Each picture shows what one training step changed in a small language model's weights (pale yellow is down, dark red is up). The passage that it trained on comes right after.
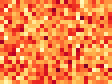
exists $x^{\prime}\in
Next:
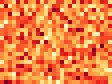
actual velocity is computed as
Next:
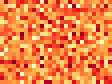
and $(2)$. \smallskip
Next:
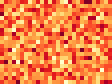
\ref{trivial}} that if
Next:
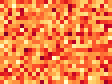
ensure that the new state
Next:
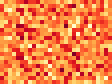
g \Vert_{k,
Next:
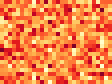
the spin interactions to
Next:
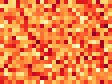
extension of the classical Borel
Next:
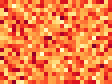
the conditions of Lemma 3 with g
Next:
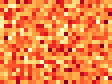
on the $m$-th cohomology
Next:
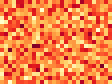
which asserts that for a proper
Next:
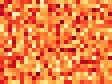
Improvements in
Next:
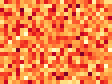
spatial complex variable, which are
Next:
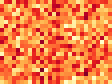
a a family of disjoint sets is
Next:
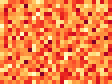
matter fields are considered on
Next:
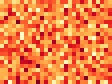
by \begin{center}
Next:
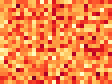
as follows: For any $F
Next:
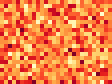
were constructed, extending the results
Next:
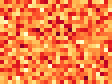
the corresponding vectors are orthogonal. We
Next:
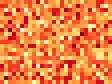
follows directly from the commutativity
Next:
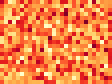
by finding the remainder of
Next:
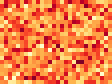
order, meaning that for any
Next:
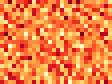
this difficulty by showing
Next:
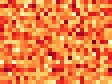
simpler {\it linear} elliptic
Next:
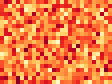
depend on $M$. Let us
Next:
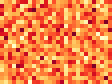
\hline $E_0
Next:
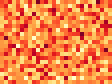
investigate the existence of continuous
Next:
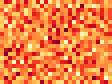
for every neighborhood $U$ of
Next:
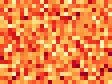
is an open dense subset
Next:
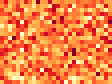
way. \end{proof}
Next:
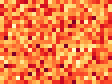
\notag\\ &\quad +
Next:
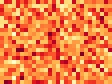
a power series on a closed
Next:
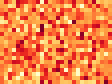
and (24). There are then
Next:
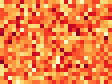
data. An advantage
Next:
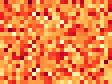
an unknown property of the object
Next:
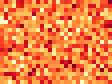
which assigns a vector space
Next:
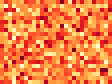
cobordism $W$
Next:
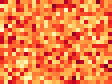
Riemannian structure. If we further
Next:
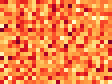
weak time-periodic solution as
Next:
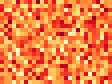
0}$ is a bounded sequence of
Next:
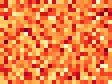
of degree~2, according to
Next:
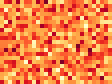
Problem for quadratic rings},
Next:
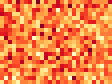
4$ minors for each of
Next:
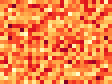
of the amount of
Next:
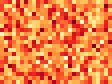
strictly decreases, so after
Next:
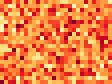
given in (\ref{fin}),
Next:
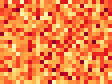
Shammai was considered strict
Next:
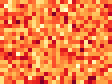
T_1}$ is an increasing
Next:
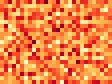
the control volumes are
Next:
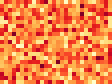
the target space of the
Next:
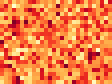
\nl (\siro
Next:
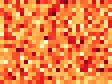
smooth functions with a compact support in
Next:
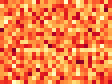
term is more straightforward because
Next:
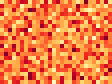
\begin{tikzcd} C
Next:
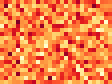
function, the two considered zeros are
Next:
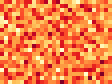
the Gauss Seidel
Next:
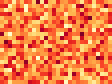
shows the evolution of the
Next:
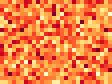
Theorem B can be extended without any
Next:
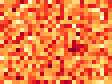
\begin{main thm}
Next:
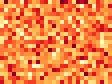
$S\T$ to denote
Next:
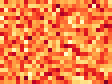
$\mu = 3$. Then the
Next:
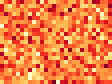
All these techniques are
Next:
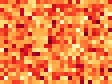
minimal complex surfaces of general type with
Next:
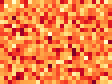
for the quadrant problem. Let
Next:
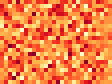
not depend on $d$, solving
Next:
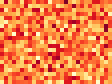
$T$. The grafting of
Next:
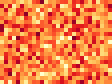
Federation grant
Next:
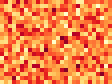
connected} scheme $S$. We
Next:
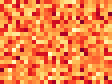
continuous functions on $\TT$
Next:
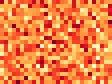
taking core. Hence we obtain
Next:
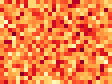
an important case was left open.
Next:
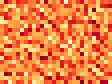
and the number of moments needed
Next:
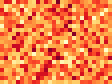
cross product of consecutive
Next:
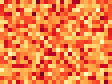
diagnose the specific
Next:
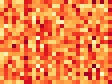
macroscopic properties
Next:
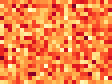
clip = true,
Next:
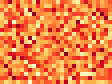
computed by summing over
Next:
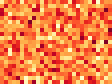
L}}(\g)$ has the standard
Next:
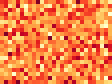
are inert. Therefore, a
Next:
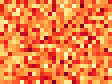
a spectral gap. However this
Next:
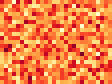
if and only if $h$
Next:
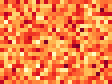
details of the algorithm, we begin
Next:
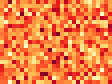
considered the minimum intersection number in the
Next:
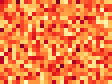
_{1}$ be norms on
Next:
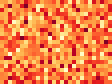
matrix. It then follows from the
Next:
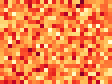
of partitions of $[n]$.
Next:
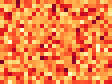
graphs, we improve the coefficient
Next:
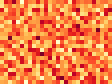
player) or $P =
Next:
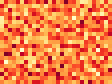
to the contrary that both
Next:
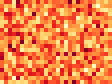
depending on $\{\alpha,\varepsilon
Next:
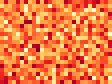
details). \medskip Clearly
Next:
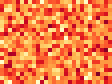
: p\in {\cal
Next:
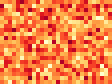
{\em bidifferential
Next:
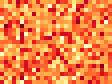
known that if $ \ \zeta
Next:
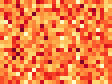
arbitrary $y>0$ and
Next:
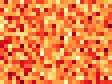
$5$-cycle, then
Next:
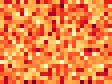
smooth projective varieties of non general
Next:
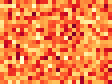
decrease the effective
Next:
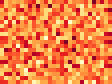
investigating properties of prime
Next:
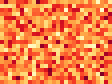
submersion). We proved
